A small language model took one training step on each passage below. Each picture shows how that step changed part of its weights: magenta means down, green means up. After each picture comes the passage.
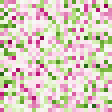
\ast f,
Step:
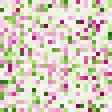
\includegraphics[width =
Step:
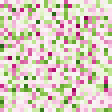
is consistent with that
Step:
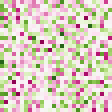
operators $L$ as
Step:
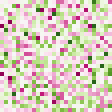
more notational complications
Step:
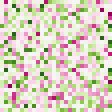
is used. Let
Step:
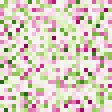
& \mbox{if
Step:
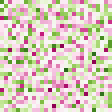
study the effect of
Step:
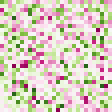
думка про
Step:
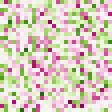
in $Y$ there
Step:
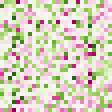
height 11pt}\\
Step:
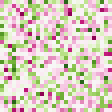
emphasize once
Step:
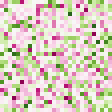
regularity of the boundary has
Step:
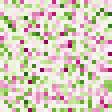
to isomorphism of DG
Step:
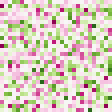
numerical solution of the
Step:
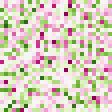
to a random permutation
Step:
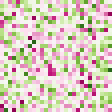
of experimental and computational
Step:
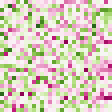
the normal composition of functions
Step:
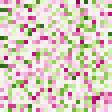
the direction of negative
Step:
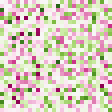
\}$ consisting of just one
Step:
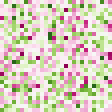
didik terhadap
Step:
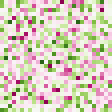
see Cheng,
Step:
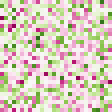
faoliyat strategiyasini
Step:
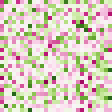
of size four each
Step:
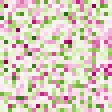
the same time, a
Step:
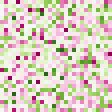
consistentes na forma de
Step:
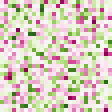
reduce them.
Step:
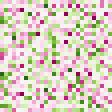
hence also on a diagonal
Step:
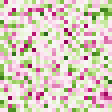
a cycle (and
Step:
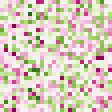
rivojlantirish borasida amalga
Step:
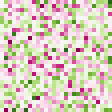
drag coefficients in
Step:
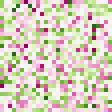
\right) ,
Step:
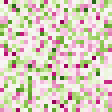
ye verá.
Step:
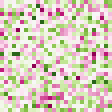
$r \leq
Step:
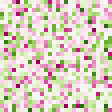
with four leaves,
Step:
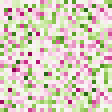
that this property has
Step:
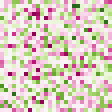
verificarne la
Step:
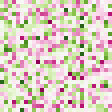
on $X$
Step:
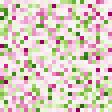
University in 1891,
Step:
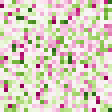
como a presença
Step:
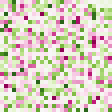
edges. It is known
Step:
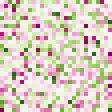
como a origem das
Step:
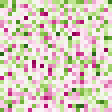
deviation. Note
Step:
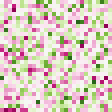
dalam krisis
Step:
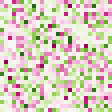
a very precise analysis
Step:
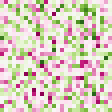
de atuação.
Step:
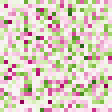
Como consecuencia
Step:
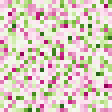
igualdade e
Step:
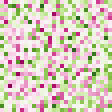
or limit cases.
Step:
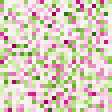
the Bruhat
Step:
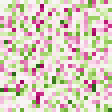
uma classe de
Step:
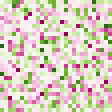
tudó és
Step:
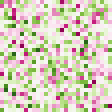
Because there is no
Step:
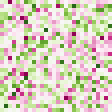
The continuous analogue is
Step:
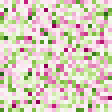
of $\mu$ and
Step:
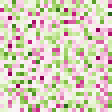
hinweg je
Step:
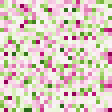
rígida e
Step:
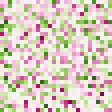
M \times M$,
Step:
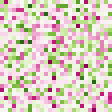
an analysis of the
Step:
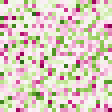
os colegas de
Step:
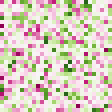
yana biri bu
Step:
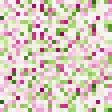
no es de aplicación
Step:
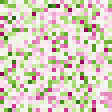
repetition of the
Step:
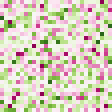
garantir a
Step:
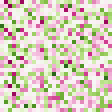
is that this is a
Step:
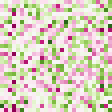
qo'llash orqali
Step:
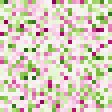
lekin natijasi
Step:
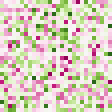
a contradictory set
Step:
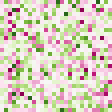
following stronger fact:
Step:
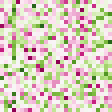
generalized overdetermined
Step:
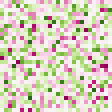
consider the following variational
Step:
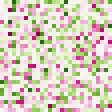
polynomials). Since the notion
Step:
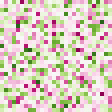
practice; the choice
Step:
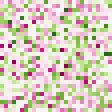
étale at
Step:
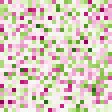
totalidad de los
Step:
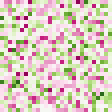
the case of maximal
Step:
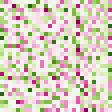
do not change the
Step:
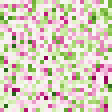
maximal compact subgroup,
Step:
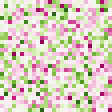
condition being required in the
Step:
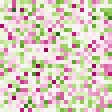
has one necessary separation
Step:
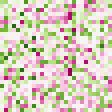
Tubuh Pada
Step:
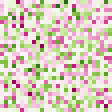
agentes causadores
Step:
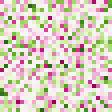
point, being isolated and
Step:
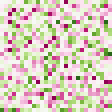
(sistema de
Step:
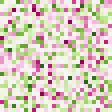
the Verma module of
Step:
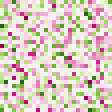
this section, we will
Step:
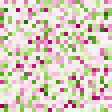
of $A$ into
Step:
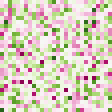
n/2 \rfloor
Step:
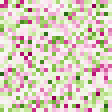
also the sequence $\{
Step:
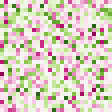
we provide the proofs.
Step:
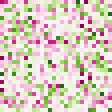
of the angle
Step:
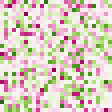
torno a la
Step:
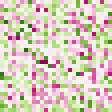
in each argument in the
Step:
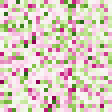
Pod obsh.
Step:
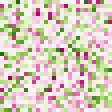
right corner of the
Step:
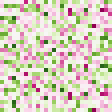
relationship between the
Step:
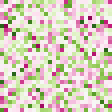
media: 46
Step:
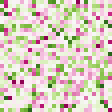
qayd etib,
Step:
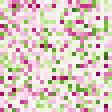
el ascenso más
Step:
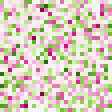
V}$ be a variety
